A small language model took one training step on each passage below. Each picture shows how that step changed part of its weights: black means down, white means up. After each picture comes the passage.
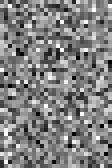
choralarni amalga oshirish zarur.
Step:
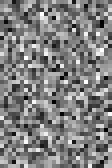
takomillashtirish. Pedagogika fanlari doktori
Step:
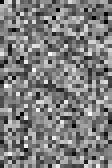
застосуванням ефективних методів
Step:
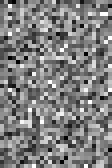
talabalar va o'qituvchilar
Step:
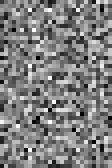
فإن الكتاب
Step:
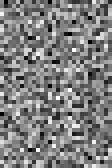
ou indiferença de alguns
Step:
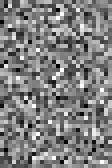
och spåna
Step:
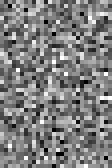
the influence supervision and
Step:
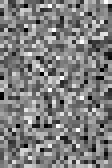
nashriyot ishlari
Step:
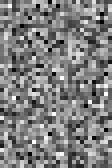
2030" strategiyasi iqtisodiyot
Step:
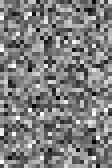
contrastivo para diferenciar
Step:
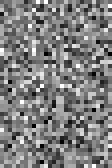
amenazado por una
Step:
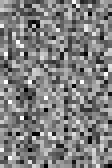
buyuk muhadis
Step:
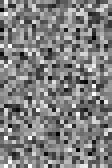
rangi yetilish
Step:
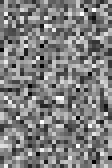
ўринда ва 2GIS
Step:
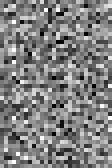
protoconch, DW
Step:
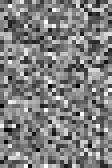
Ладанов С.,
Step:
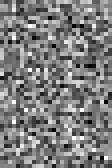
emphasizing the
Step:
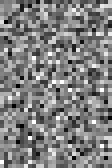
метана является в основном
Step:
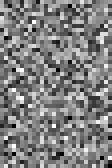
P, de acordo com a
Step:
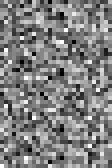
5. Садыков
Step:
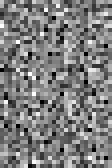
Kompetenzmodell für das
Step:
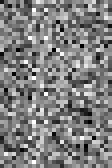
nem em mim, nem
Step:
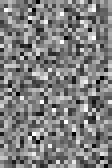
leurs activités logistiques
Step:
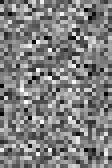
de la enfermería, es
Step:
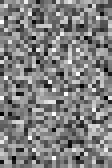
роль. Вместе с тем
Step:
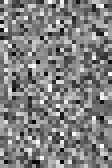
bir necha muhim omillarga
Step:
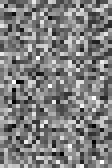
theory and practice.
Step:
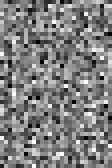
harmful effects on
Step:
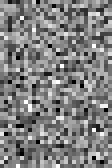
наукових праць такого
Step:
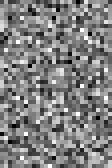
спрос Рис.1.
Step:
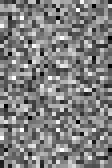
implicaciones para la orientación
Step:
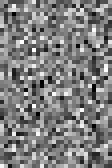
the artistic continuity between
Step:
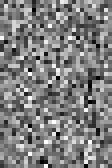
hereditariedade, que
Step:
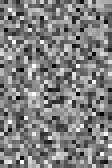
jeunes dans le monde
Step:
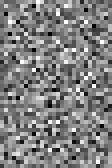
compatibilité de ces
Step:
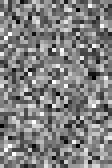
Brettii sono
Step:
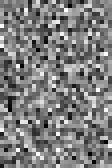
стимулюється продуктами
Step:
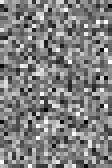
суспільства, потреба
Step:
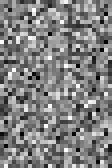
neutralnym i unika
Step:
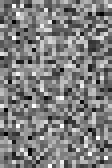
im Fokus, dass nicht
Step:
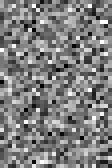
Intellectual Property
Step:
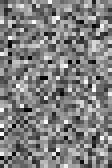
proceso evolutivo, en el que
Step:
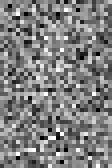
chunki, garchi va
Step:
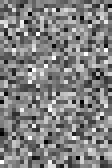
interrompido levando o
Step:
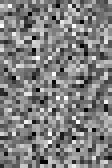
de son entreprise » que
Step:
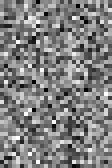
de 100 documente.
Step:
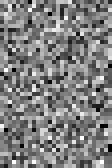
ta'lim jarayoniga yangicha
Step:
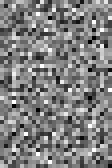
- Sulaiman,
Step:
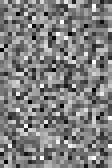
qaralishi lozim. Ularni
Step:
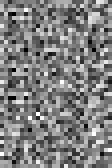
OF ERECTILE
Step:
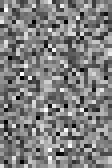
під час реалізації майна
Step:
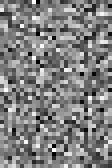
del conjunto. The image
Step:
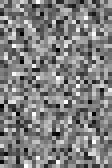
is clearly defined
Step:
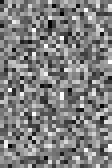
Annotation: The author
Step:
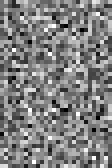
характерланади. Бу
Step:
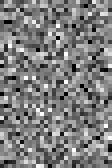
ve karanlık ruhlar
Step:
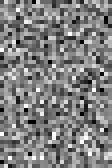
tidak membuat bosan
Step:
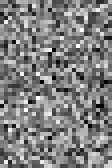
Б. Санжиева.
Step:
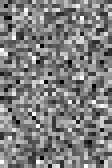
determine the quality of
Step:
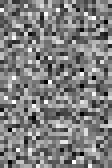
oprema često
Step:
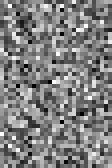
*kadrlarni tanlash*
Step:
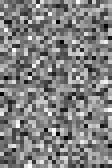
50%, а тенденції
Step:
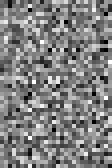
nisbatan zo'ravonlik
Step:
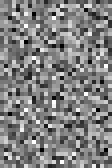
тексте. Учебное
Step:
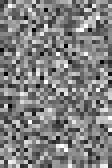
тиббий модел.
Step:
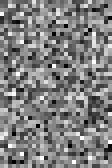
servizi ma creano innovative
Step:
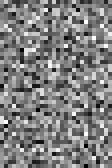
anteriormente, tal como se
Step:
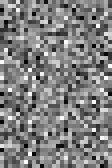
ишлар ходимлари
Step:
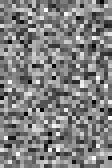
se desarrollaron hechos de
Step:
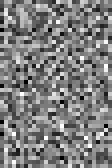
уруши давридан
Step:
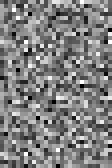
otlari sifatida tasniflangan
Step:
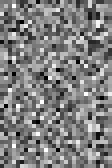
определенные фазы,
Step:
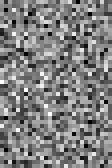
- El alumnado tiene
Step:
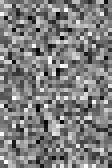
році війни»,
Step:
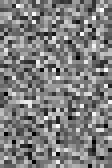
uso nos períodos iniciais e
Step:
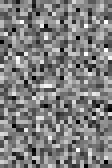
que vai perpassar toda
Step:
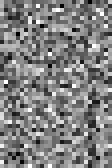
Vegetariana Brasileira
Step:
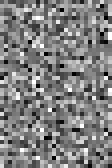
та потенційного зростання
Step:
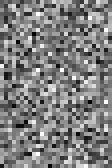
I dan siklus II,
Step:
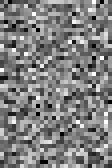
ativas e participativas que
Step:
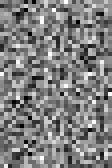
pikir keilmuan yang
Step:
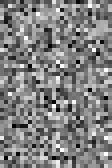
группу клетей и
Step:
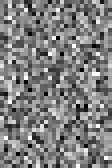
ada serta sesuai dengan
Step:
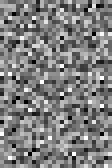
единый для всей
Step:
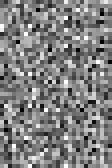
willen dragen.
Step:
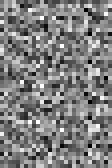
и минералами,
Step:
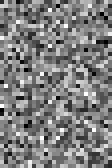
na temat wykonania
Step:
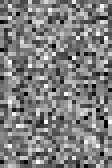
hodisalari xavfini
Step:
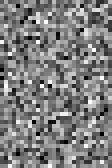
Xulosa Tadqiqot davomida
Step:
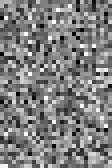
medresesinde yatılı
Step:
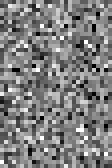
yang muncul lebar dan
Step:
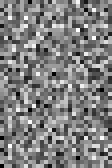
ҳазрат Навоий
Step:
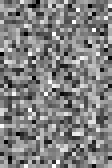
masculinidade institucional e
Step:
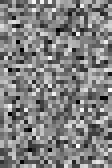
orqali talabalar o‘zlarini
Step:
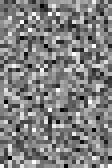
problemas bucales se consideran
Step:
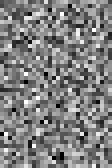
4. Para escoger el
